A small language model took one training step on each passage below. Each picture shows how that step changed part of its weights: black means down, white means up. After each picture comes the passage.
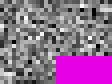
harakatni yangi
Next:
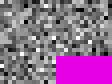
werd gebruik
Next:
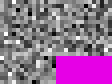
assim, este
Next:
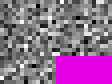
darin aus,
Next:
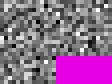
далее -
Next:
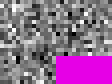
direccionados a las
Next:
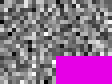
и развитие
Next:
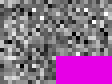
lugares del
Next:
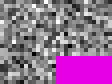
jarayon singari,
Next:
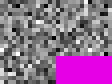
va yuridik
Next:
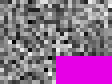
bir qator uslub
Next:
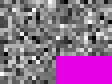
alteram física
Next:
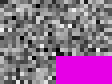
Approaches to
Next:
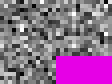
boshqarilgan. Ular
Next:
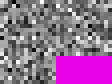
was observed
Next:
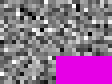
di simpulkan -
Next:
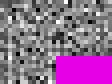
em empregos
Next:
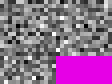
vinculada a
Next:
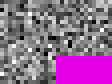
di Disting-
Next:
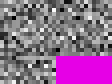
em classes e
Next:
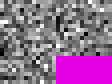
Ten policy
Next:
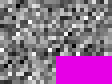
verstrekt is
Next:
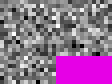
conservación de las
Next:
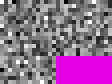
ва умумий
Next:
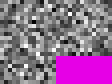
datos que el
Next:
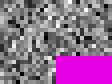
e celular. Com
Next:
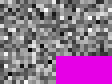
e'tiborli va
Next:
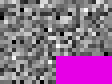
o Google e
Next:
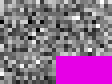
namoyon qilgan
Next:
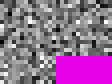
с боями от
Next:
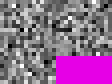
que implica la
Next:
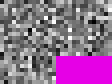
ca urmare
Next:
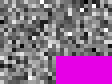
Communication and
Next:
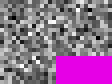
locais. Os
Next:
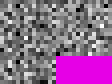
та нормативно
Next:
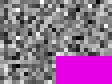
prevention, motion
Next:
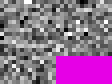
Además el
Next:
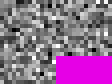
educational sciences*,
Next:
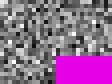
a divisão do
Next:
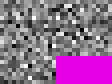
entre as mãos,
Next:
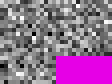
a paisagem para
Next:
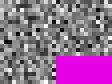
козаків у
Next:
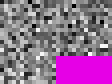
мовами, а
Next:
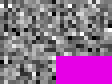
que frenen el
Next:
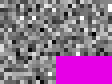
*Sleep Med
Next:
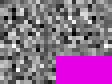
impactadas com as
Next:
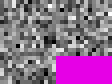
in community
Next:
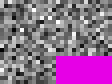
ist. Ob dann
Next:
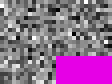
A nascente do
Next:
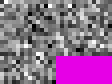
que las grandes
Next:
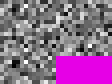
y planteado una
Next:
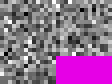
besar peserta
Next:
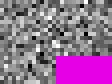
Qur'on va
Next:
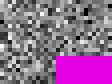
prescrits, des
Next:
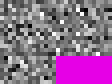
vida cotidiana
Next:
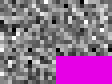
Grimm, V.,
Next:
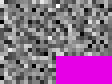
зважаючи не
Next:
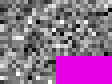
o conhecimento
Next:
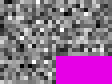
le troisième
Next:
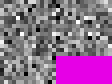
– ўзганинг
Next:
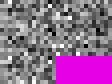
ishlar bo'yicha
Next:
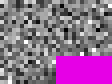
implementati modelli
